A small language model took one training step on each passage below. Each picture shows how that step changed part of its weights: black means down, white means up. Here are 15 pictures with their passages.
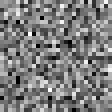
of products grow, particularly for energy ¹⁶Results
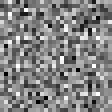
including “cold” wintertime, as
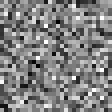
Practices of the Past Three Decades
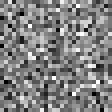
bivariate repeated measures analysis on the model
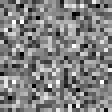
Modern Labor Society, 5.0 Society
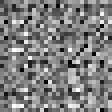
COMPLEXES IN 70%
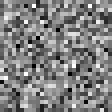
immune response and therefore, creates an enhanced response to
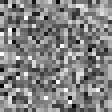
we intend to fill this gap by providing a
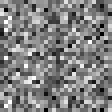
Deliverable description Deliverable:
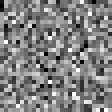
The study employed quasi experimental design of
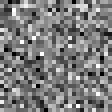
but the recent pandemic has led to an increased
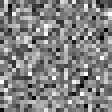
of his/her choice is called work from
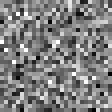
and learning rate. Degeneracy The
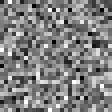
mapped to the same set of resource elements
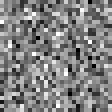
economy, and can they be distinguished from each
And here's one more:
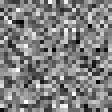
observed after equilibration. Results and Discussion
